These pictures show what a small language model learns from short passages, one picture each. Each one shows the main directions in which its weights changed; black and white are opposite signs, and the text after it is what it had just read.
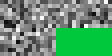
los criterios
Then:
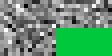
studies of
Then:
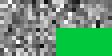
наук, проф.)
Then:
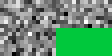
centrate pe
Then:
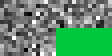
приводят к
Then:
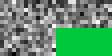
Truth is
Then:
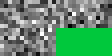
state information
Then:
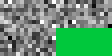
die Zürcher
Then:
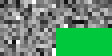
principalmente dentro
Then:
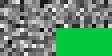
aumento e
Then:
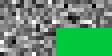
básica é
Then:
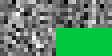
(Figura -
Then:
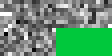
XX —
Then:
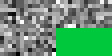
in early
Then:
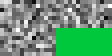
forte dos
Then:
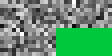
una lista de
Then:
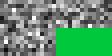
comandos para
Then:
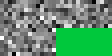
el arma
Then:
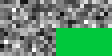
informasi gizi
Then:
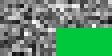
essere stato
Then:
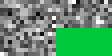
la investigación la
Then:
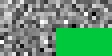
перехідних і
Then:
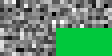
y Arqueología
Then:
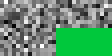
Universitas Medan
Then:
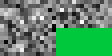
la competencia digital
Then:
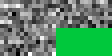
particular, the
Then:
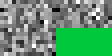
практически у
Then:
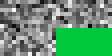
e Innovación
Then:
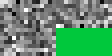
a los tipos
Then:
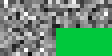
internal dan
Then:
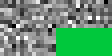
el estado
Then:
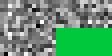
expense of
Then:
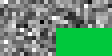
falta determinar
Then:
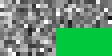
і державними
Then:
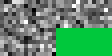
la aventura
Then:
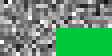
zwei Jahren
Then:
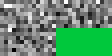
*Belt and
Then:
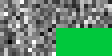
some of
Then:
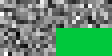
Semana 3
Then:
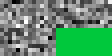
satsing på
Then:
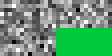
In particular,
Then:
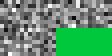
da cidade.
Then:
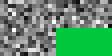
fokus på
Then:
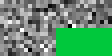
foi passado,
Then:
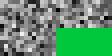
o un presente
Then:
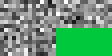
Schweiz –
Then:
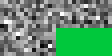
de unos
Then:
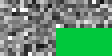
a ampla
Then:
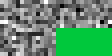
grau com
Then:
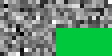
sah dan
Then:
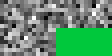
comprender la
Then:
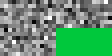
as outras
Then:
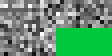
ve Gıda
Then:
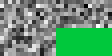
у коров,
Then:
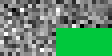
Es besteht
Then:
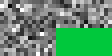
esa har bir
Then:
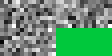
dat doel is
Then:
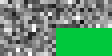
escola porque
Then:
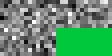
memilih dan
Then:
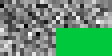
до пет
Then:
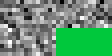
llevar a
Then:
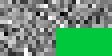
жамият ва
